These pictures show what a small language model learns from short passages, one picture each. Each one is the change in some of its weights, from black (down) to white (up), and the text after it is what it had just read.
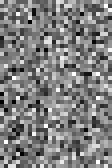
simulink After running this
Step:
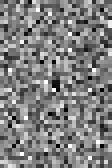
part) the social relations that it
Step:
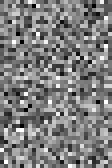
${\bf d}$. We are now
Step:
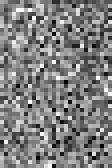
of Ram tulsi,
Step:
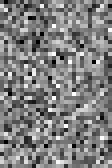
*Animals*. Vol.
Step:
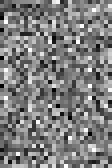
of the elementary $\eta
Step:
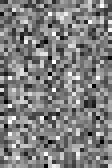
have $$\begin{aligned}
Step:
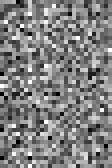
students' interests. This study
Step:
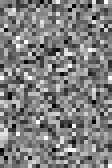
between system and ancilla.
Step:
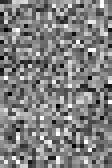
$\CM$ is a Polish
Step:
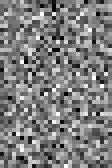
the most mature technology for
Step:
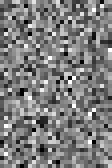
despite the fact that its main function
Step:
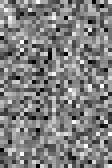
*Individualized approach:*
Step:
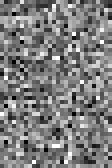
We consider linear combinations of $\mathcal
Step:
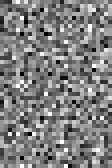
atoms are polarized in a single
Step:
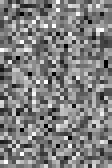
it is a signed derivation. Then
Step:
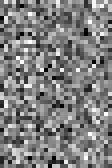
+r\deg g.
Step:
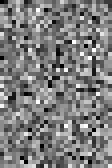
the discrete SFIM and
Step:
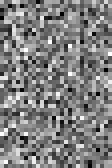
\end{subequations} such that
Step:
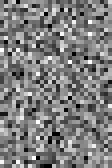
breast milk and
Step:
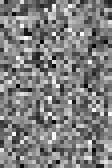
We must construct the set of edges
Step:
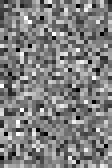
authors declare no competing financial
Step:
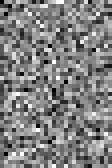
taxonomic status of this
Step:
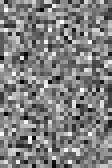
dedicated to the activities of
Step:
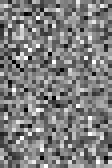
analysis by Levy et
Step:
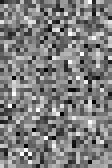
the properties of $R$, in
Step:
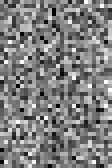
character of the network all the links
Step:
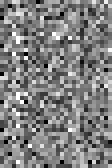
\end{equation} Similarly,
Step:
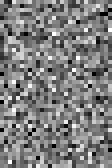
eventually inactivate
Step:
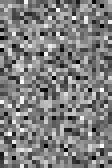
recreation centers are in
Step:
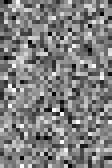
argument is that when a society
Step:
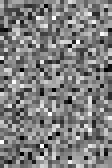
is going to be considered in the
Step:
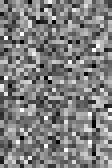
research platform using the existing
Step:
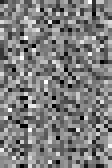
the first and second questions of the
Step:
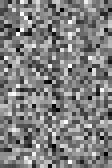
$d=1$ example of
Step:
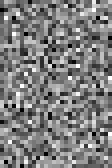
shared by Cohen forcing and
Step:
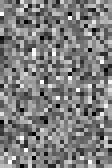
introduced to restrict the operation condition
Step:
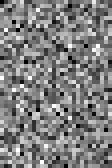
between Bond Work Index and
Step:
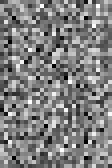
Task2 dataset, but
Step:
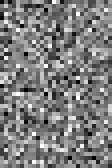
of $\mathcal{L}$ directly
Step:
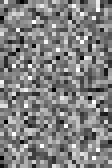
points. Among previous studies,
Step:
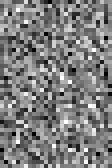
to be relatively benign compared
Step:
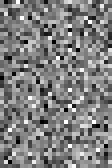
first version were correct. From the
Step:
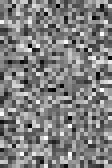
were mentioned: (i) it
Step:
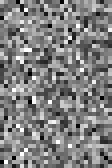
extracting phase difference also
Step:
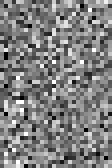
paper [13]. We could not
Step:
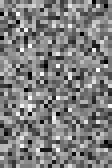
from our view point quite important and
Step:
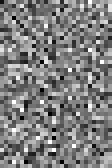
to each remaining entry of
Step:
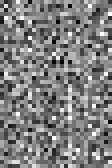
corresponding CAD files are available
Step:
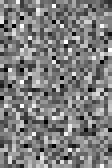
support in $\mathcal B\setminus
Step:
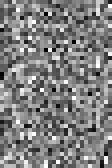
as controls, a considerable
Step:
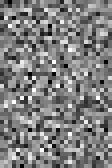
analogous positions. This part of the
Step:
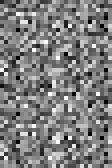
Figure 3. Figure 3:
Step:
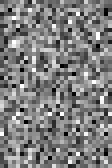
or even that security, especially in
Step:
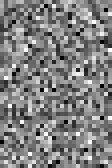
should in principle be located at the
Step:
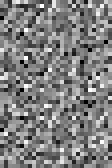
\right\} \right],
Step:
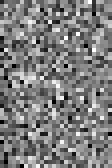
the proposed method on a problem from
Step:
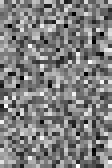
twice the area of the
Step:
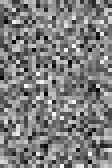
{P.~F.}\ \bibnamefont
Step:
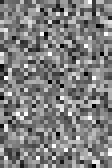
the problem can be exploited to
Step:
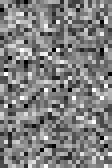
solvable models via symmetry
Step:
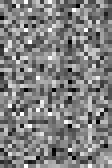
discharged in multiple
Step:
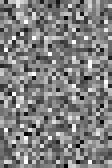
starts Four weeks
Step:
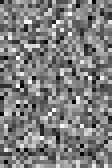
panel A are very well reproduced
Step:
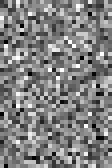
emissions for the entire
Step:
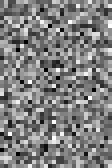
(see the definition in Section
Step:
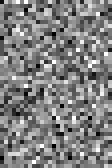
gas, braneworld models,
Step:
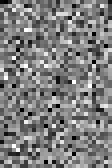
is unleashed as the couple
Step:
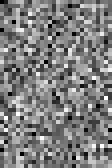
temperature, and would be interesting to
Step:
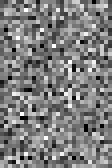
of τ is said to
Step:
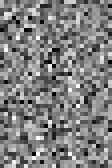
classification by means of EHO and
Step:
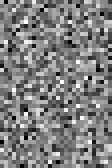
not disturbed by the
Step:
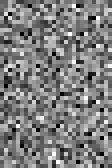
Resource Collectors Focus
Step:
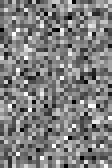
approaches with only a slight to moderate
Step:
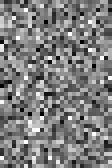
enable women to plan and space
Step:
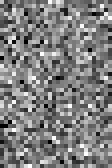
to the surface or scarified
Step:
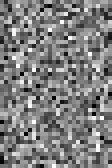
work towards a solution, rather than
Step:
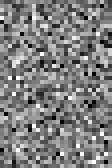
property also holds for model spaces in
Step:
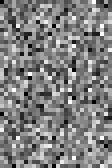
для міста
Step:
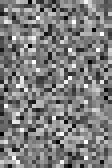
solutionism which serve as
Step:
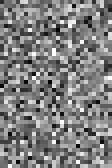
time $T_1$ until
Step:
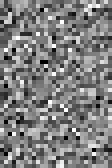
of temporary work engineering is
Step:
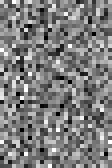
xT \ln\left(
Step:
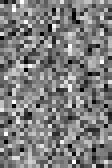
$x$ and that its graph
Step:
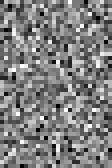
m >0$ such that,
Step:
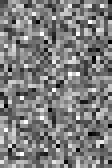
was again complicated because it
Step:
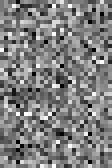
Then $\dim A\le
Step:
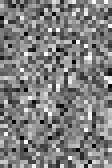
this fixes the ratios \beq
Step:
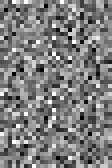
\colon X\rightarrow Y$
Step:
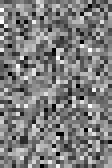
Singh MK,
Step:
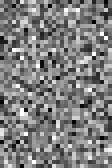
normalization has the advantage that the
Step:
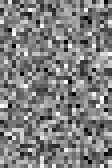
chosen in such a way that
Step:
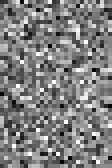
cannot be fully trusted by data
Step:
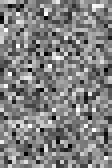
once-punctured torus
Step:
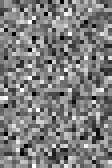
occulting spot, giving
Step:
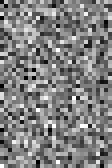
color-dielectric model}
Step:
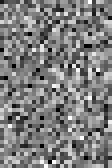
the sphere of radius $n$
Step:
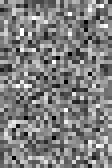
pilots of each user only
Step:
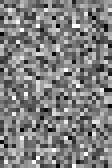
is pre-trained on a
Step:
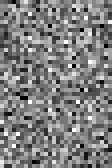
parameters. The first issue is that
